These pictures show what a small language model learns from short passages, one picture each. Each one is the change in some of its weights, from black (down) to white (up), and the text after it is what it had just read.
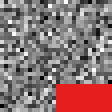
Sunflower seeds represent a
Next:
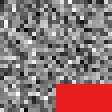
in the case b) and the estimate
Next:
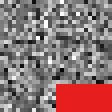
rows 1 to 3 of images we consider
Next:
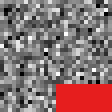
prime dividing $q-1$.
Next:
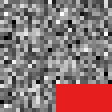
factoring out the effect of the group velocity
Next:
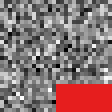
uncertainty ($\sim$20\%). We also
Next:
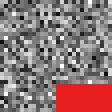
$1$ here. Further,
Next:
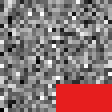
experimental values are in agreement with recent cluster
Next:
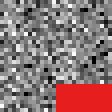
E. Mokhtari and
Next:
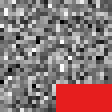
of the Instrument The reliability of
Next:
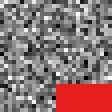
difficult to integrate Superconducting
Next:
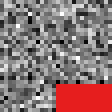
the proposed strategies represent a fundamental change in dynamic
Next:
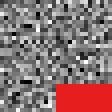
most of the clouds have
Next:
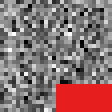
the discrepancy. One might postulate
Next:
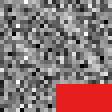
whole absolute set), aggregation operations
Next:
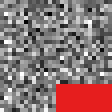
were significantly faster to respond to the
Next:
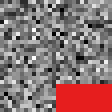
morphism $f:X^* \rightarrow
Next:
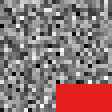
behavior, safety culture, and safety performance
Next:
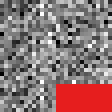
The radius $R_\nu$ of the
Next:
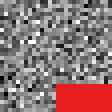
of average annual costs and returns
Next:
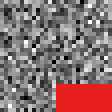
null hypothesis. That is, denoting the
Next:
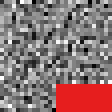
patients. Recalcati S.
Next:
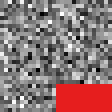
the platform we built has the potential to yield
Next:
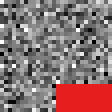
variations of the energy gap are summarized for
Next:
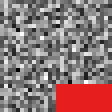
and Rana established that in the
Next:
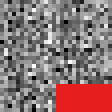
USA} \begin{abstract} \noindent
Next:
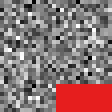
IV ketamine (bolus
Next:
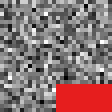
term corresponding to rotational symmetry could be enhanced
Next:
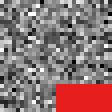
The average annual stream flow of
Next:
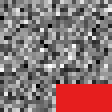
offsets in trading costs). Due
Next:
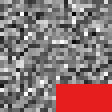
in fine arts was carried out by such
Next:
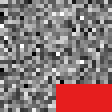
the interaction $V$. The averaging of
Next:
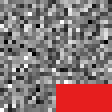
Let $(M,g)$ be a compact
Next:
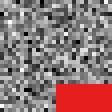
increased and after decreased. Samples
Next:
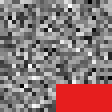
test coupons to element and component level
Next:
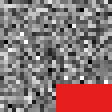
descent max-oracle
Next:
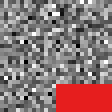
subspace $M$ of $W$, we
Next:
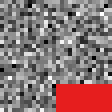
the soldiers but it too proved
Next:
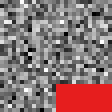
differs from malicious
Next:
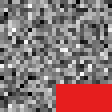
any Mal'tsev category.
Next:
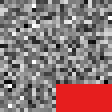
H$\beta$ emission line is detected in
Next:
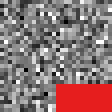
increasing $d$. This is due to
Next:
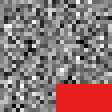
zero. Some of the microscopic
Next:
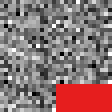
planar Veneziano limit,
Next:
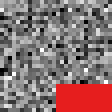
converges, as confirmed by the
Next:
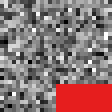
interference pattern in the proposed experimental situation, then
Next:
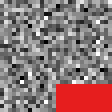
of Catania, the PNRR
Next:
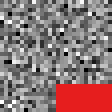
superiority over other opioids
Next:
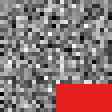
price that clears the market based on
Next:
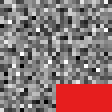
medical instruments. It is the beginning
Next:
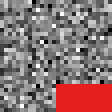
to be measured to show its affect against various
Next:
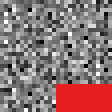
- Image: Aceh is a
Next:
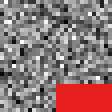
average of the gradients from the
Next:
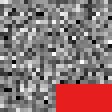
plane of the sky with polarization maps for
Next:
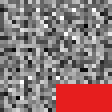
Georgia, and Belarus
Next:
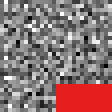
to show that the general Coupon
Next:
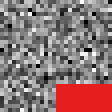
belong to the most studied generalizations of
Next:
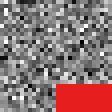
that $t(K) =
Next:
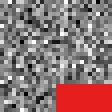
Since the Preisach-type
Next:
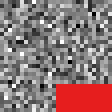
of the origins of music
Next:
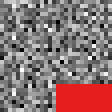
This study was carried out to evaluate
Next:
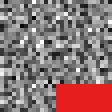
Protected Designation of
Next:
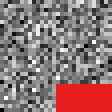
flux, because of the single beam observations,
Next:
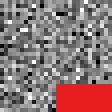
considered, while other factors like particle size or
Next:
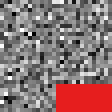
$2^i$ for some integer i
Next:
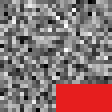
some information on the higher dimensional case (see
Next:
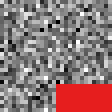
of heritage values into the
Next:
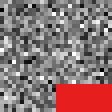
only favors the of C–C,
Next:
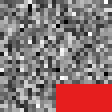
theoretical values, which in fact evolved further
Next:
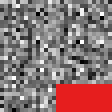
respectively. The $B$-meson decay
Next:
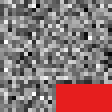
g, h\big)$ be an asymptotically
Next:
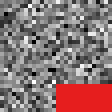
is coprime is $\zeta \left(
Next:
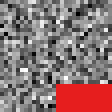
the canonical augmentation map. Notice
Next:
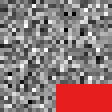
of the rake angle, for displacement,
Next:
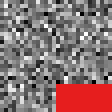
by identifying the susceptible patients and teaching
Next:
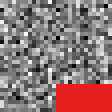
train the attention module directly with cross entropy
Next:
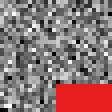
the workspace. Figure 5.
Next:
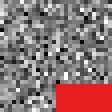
10 should provide a particularly efficient heating environment.
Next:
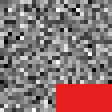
produced from a Ge(113) or
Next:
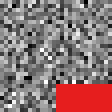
without sedation, and suitable for
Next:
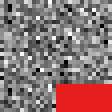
authors give the following relation between the atomic and
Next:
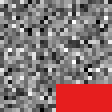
holographic diffuser zeroth
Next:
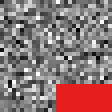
of the projection $\Pi\dd
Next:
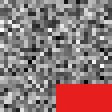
server and the Google
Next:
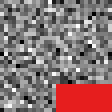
exceptional accuracy. The ICH
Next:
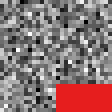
acts by zero, while $R$ acts
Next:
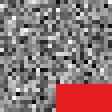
profound knowledge, thoughtful
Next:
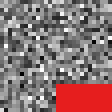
to give a suitable uniformly upper bound on the
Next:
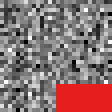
common types of fractures.
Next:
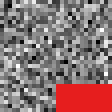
electron magnetic moment and the fine structure constant},
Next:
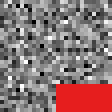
not be implemented with molecules because spectroscopic
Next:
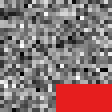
the random vector $\tilde{X}$. The
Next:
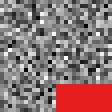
ASPHALT (or
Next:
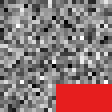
\frac{\partial y}{\partial
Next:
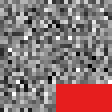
should allow smooth access for patients,
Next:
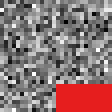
contact distribution $\xi=\ker\alpha$.\\
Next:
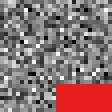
not depend on the space variable,
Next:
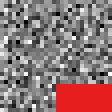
with our experimental results, whereas the spin
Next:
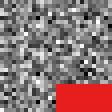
tags. However, eviction based
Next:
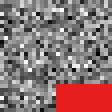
control problem in the presence of parametric uncertainties
